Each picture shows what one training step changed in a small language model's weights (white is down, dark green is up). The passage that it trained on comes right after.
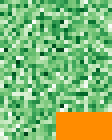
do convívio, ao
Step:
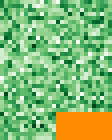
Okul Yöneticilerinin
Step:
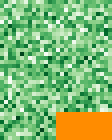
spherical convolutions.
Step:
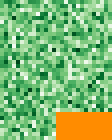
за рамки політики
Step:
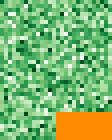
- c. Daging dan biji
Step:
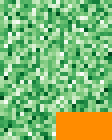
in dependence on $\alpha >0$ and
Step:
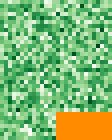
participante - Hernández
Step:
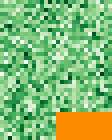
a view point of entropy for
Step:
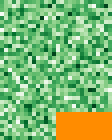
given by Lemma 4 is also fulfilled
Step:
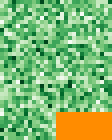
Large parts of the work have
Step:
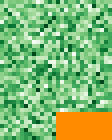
is not totally umbilical, then
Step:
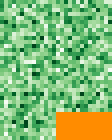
la anulación del acto le
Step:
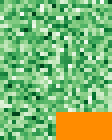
(1.2) may be true also
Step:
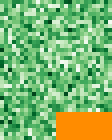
$S^1$ with three sets
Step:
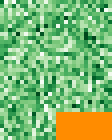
crescer direitas desde o
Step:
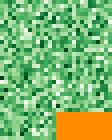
для исследования
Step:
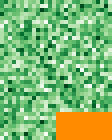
were mathematicians of the
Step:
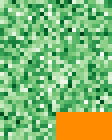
2022. NUNES, Emily
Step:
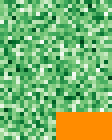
путь в науку [7].
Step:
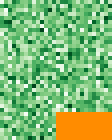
the supersymmetric power sums
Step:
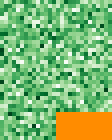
identity by the constant $\epsilon(t)
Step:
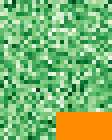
U\s G$ be a chart given by
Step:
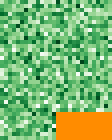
\bM. \end{equation} The
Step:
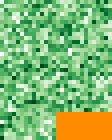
pairs of $E$-words
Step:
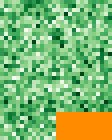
any $d>1$, suppose that there exists
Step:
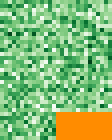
que retratam o tema com
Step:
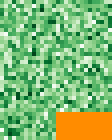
menor, chegando a zero nos
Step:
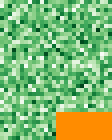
a log smooth (even semistable)
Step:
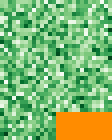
defined and we can derive the value function in
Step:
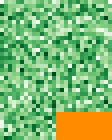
\end{equation} $V$ is called
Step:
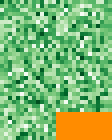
bilan misralar ortiga
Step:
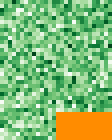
яка має обмежений
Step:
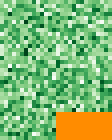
the original research in
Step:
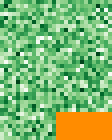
definito la natura come altro da
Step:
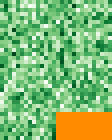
з економічним і
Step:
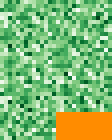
может присутствовать
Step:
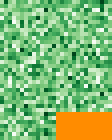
se explica al analizar los
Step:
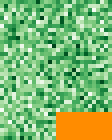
for the given rank 1 curve in
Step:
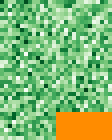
idiomas português e
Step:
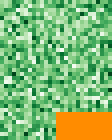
utilizadas, não só
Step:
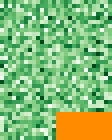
важность своей
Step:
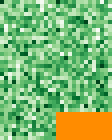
o'quvchilar fikrlarini
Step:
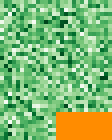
The research outlined in the present
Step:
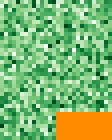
is below one that has at most
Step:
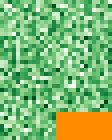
de controle e de observação dos
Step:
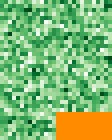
per core is significantly smaller than
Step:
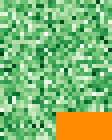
T., van der Ploeg, M.,
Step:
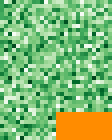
\section{Numerical experiments}
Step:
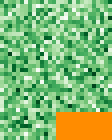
multiplicative arithmetic function
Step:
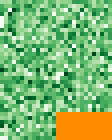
over the set $\{ 0,\ldots ,
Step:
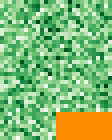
of equations is then assembled as
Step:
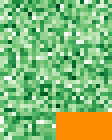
now apply the arguments of the
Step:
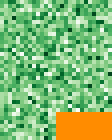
области до 2030 г. при
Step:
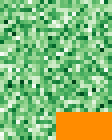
As discussed previously, the
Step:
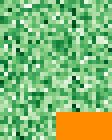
untuk selanjutnya
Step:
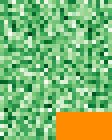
in Fig. 10 was found to have a
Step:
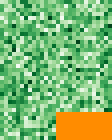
i \le s$, let $\beta_i =
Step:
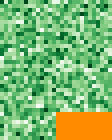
coisa julgada quando, no
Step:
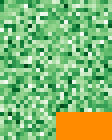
below, avoids any
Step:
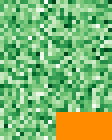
comportamento em situações
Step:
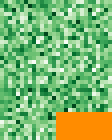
3 taga kamaygan.
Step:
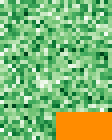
of \eq{1} implies the
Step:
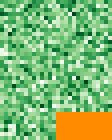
the $s$-set satisfying the
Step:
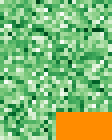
statistik kuzatuvlarning
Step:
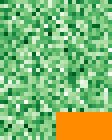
apontam a importância de se
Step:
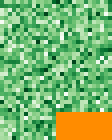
6.2 Parco Rossi –
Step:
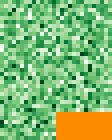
we consider $\mathcal{C}^{k'}$
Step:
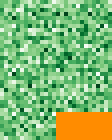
$$ \end{lemma} \begin{proof}
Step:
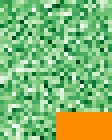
encompasses four grammatical
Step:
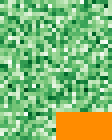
Example 4.5.} Similar to
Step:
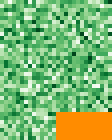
$R$ is invertible in the
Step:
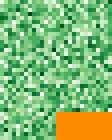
sus imágenes» (Erice,
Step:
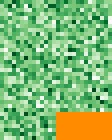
Ryota Oyama já
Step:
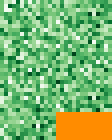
va rivojlantirishga
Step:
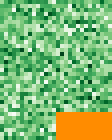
- Positivo - Inconclusivo
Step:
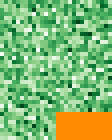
movimientos feministas
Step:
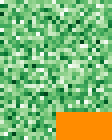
\end{theorem} Observe that,
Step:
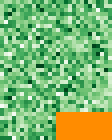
defined as follows. % {\bf ALE
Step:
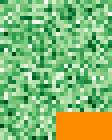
formulated in the language of
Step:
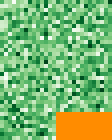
curso de graduação em Direito
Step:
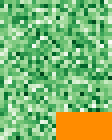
hududlarida turkmanlar
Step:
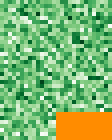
Ф.С. Пулотов,
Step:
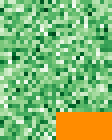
of $\Gamma$ determine a geometric
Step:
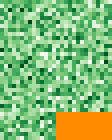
pytanie – czy
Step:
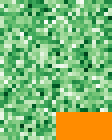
order $r$. From (5) we
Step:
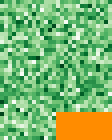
finite dimensional subspace of $X$. We
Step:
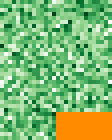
ergodic average type observable
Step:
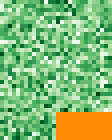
dealt with the case of Dirichlet
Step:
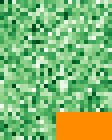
connu en parallèle pour
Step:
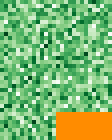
Fibonacci numbers are used (and
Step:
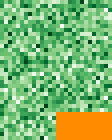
+ i\pi/\log y$. Using
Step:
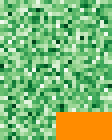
that $\Spec R$ is connected.
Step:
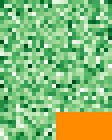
considerat de specialiști cel
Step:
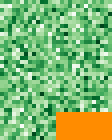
The Prime Geodesic Theorem,
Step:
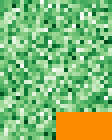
is the generator of a strongly continuous
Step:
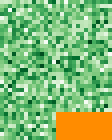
process for finding an assignment of
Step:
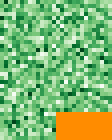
en beperkingen van de
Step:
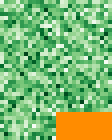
on $N/N'$ is of finite order
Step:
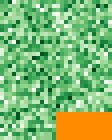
an $\A{n}$-fibration
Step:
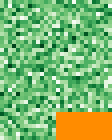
более сильным
